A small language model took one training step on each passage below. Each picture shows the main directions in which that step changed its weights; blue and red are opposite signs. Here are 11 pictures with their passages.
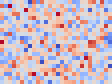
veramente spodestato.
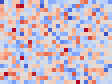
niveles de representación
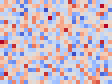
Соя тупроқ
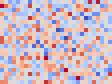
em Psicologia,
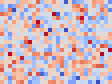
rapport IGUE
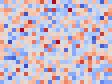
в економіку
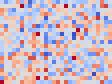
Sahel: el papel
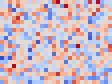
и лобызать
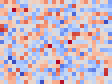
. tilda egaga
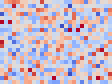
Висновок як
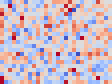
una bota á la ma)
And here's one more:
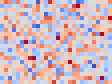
a tantas variações do
